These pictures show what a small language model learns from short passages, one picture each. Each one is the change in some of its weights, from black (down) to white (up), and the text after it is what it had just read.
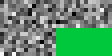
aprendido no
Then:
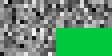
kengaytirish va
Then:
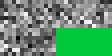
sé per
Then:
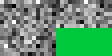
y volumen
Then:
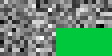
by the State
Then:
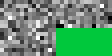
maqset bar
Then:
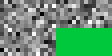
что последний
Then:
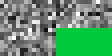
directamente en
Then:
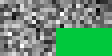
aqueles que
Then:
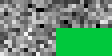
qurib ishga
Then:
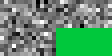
of the concept
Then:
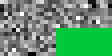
assiste de plus
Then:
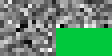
baik dan
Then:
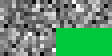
país. Todos
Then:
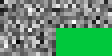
и после
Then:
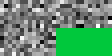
values of
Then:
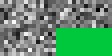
doen aan
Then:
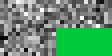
as sementes
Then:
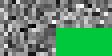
análisis de
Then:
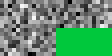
investigación de
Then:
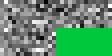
for the formation
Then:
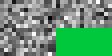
til birliklari
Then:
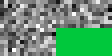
las emociones
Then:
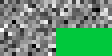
посту міста
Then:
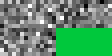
good for
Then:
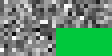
در این
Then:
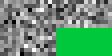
Nos altos
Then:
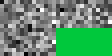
dos dedos.
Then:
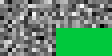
criação e a
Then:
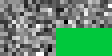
va topish
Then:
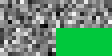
la sanidad,
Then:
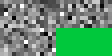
a que se han
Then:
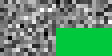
trabajos que
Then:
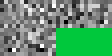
как международные
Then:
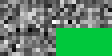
educadores, em
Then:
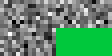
ва худди
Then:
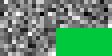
les trois
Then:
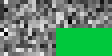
the identified
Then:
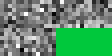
the assumed
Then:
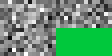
alan bir
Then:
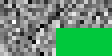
la reina:
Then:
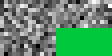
bo‘yicha bu
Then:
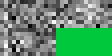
y social de cada
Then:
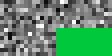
orqali erishish
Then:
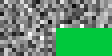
только в
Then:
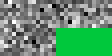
um dispositivo
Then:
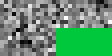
fisik dan
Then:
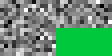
han esperado
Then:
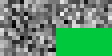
tashkil qilish,
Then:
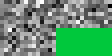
efektif dalam
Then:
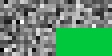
reflexo de
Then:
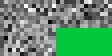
основных 4
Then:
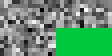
holda faqat
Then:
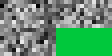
Numa perspectiva
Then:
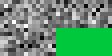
bir necha
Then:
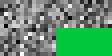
o estado
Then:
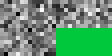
Quando o
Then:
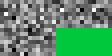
que não publica
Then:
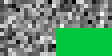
für die Zeit
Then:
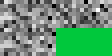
. رقم العينة
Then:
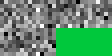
het eerste
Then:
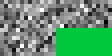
фикр ва
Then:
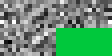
digunakan untuk
